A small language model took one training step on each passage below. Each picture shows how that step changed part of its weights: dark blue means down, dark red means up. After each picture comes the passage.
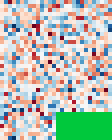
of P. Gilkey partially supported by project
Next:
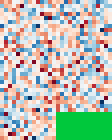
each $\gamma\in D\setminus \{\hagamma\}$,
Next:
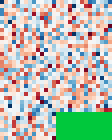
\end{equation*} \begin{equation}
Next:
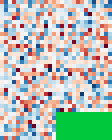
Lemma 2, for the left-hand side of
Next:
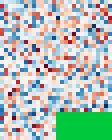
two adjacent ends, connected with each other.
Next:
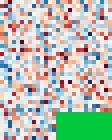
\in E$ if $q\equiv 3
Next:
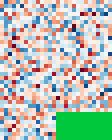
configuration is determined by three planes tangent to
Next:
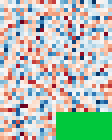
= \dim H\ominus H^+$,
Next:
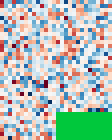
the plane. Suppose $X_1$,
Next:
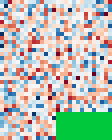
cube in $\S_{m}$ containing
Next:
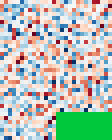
follows. \begin{prop}\label{Proposition:
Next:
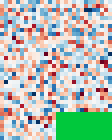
of which converge linearly in theory, have comparable
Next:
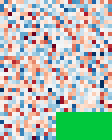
$h$ is continuous, so is this map, but
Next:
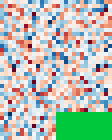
(or Corollary 1(a)) suggest the existence
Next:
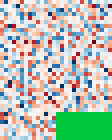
one obtains recurrence relations between values of the model
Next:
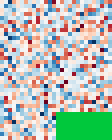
$u$ is a \emph{viscosity
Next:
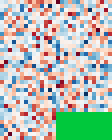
below for details. \section{Weak solutions} Let
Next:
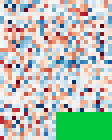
\text{ultimately as}\ \
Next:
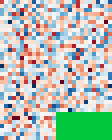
many 3-manifolds had hyperbolic metrics, or
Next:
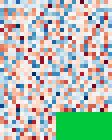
rings}, Tokyo J. Math.
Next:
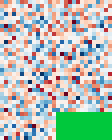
tensor product extensions of operators to vector-valued
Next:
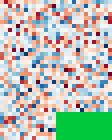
class, which includes Fermi gas at zero
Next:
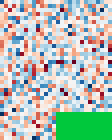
CLSY weak stability conditions on $\scht$.
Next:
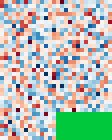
a fixed $d \geq 1$, the
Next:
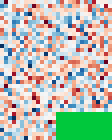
fix $q<p\le 2$ and assume that
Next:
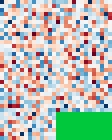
\end{equation} Without loss of generality,
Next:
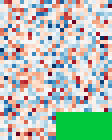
enhanced probability effectively seals the contention
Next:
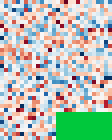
$\mathcal{M}$ is odd. Thus,
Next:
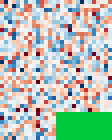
exposition is intended to be implemented in a
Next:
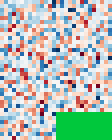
I. Ponomarenko, {\it
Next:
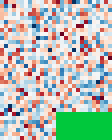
infinite family of algebras $S_K(\lambda)$ where
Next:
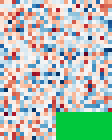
homeomorphism. Given $y\in Y$, use
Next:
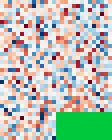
\cap \mathcal{G} ] \geq
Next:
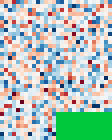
$j$, not on~$k$, and the other
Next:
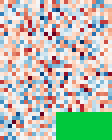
transform itself is a dense transformation, in this
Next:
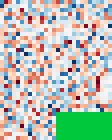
could be used to establish nonexistence in {\it
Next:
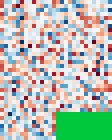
compare proposed finite difference scheme with the spline based numerical
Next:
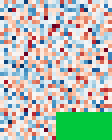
$\nabla$ be a connection on $E$,
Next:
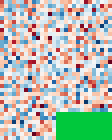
we study the orbital growth of the
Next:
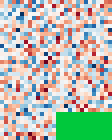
bundles on a Hopf surface $X$ with determinant
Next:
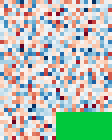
t_2$ such that \begin{align*}
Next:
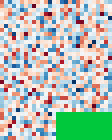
$\mathcal{R}Hom(\cdot, \omega
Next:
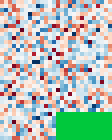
only the product (not coproduct) of the symmetric
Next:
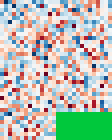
their initial positions to when $P$
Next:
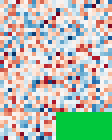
de Padé **HIS1**
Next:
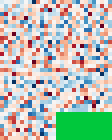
\end{aligned} \end{equation*} We say
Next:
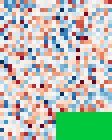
a proof.\\ This paper arose from considering an
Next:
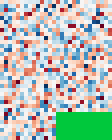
expressed uniquely as $ab$ with $a
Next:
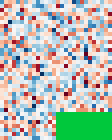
the $(k-1)$-spectral gap of
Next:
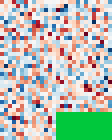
first reduce to the case of open coverings, as
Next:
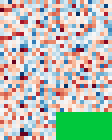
we observe that $$\exp\bigl\{ \tau \langle
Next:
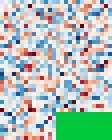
Ergebnisse der Mathematik und
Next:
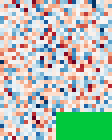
< b$ and any integrable function $f$ on
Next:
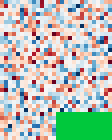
and stability properties, FFSL schemes have been
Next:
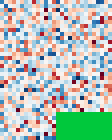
distribution of the $\s$'s is a symmetric product
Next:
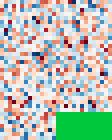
subspace $X$ of $L^1$ such
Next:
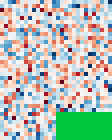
of $k$ and $n$ there is not
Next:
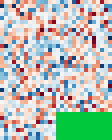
\textit{line segment} connecting the two
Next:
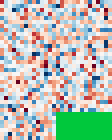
and $P(x)$ is a separable polynomial of
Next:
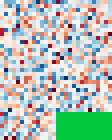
convergence over a convection dominated flow
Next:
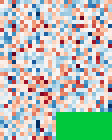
unitarian radius, with N sides
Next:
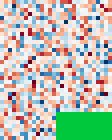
then we call such a map a vector valued map,
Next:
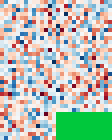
shows that $K(E[l])$ and
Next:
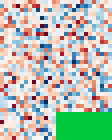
The left picture shows the regular hexagonal
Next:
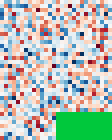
\end{theorem} \noindent $Proof.$
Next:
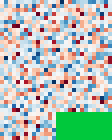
que tous les diviseurs premiers
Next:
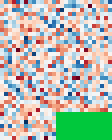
Nonlinear functional analysis and its applications}, vol.
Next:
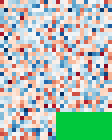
dimension of the subrepresentation $V$,
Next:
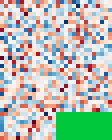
approximate controllability at time $T$). Let
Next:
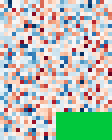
With the computations in the proof of the Corollary
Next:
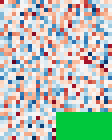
irreducible closed subsets, we will get $\dim
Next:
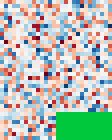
of the reference system and $i$ is the
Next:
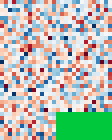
$ if the measure $\mu $ is absolutely
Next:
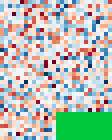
\ref{prop:3}, the comments in the
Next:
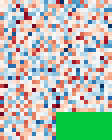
to compute system reliability based on a components' condition
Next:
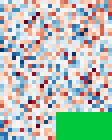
Attia, and D.~Lu,
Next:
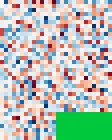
the charging stations, the system-wide cost
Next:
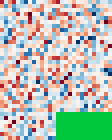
be detailed since it follows exactly the same argument as
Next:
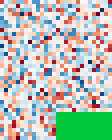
other than Euclidean distance along with
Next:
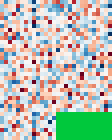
{\bf 8}9} \caption{An increasing
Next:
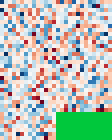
essentially needs is the statement that the
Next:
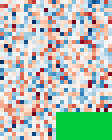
satisfying \eqref{eq:def-tb} is
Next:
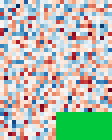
with an interpolation functor $\F$, defined on
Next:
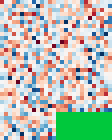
elements of $V$. Then there is a unique, up
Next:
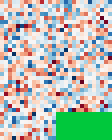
un nombre~$\varepsilon$ aussi
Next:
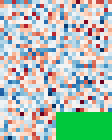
this robustly. We investigate the method's behavior
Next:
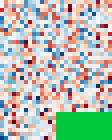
across varying conditions, specifically focusing on
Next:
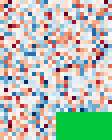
\in \{1,3\}. \] This follows as in
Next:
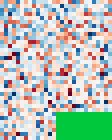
$j$ elements lie in an interval of length
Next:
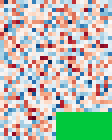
assumption, states that whenever the sequence
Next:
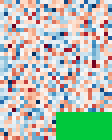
if $-g^i$ occurs $m$ times
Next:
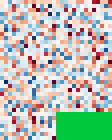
technique. \begin{proposition} \label{Proposition
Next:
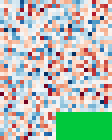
SDE in finite and infinite dimensions. They then applied
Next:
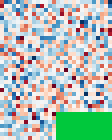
this approximation gives $A_i \sim 4k$
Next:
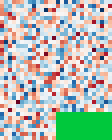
Then \[\sign_Q^{\eta\ox L}
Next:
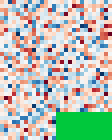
if $D = F$. We proceed by induction on
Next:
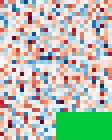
be an irreducible system and let $\rho$ be the radius
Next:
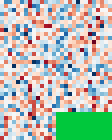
Again work of Gaudry, together with
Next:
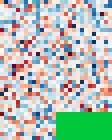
variable Franken's condition is satisfied. Therefore,
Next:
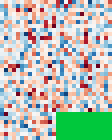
points of $\Delta\cap\Z^n$, we
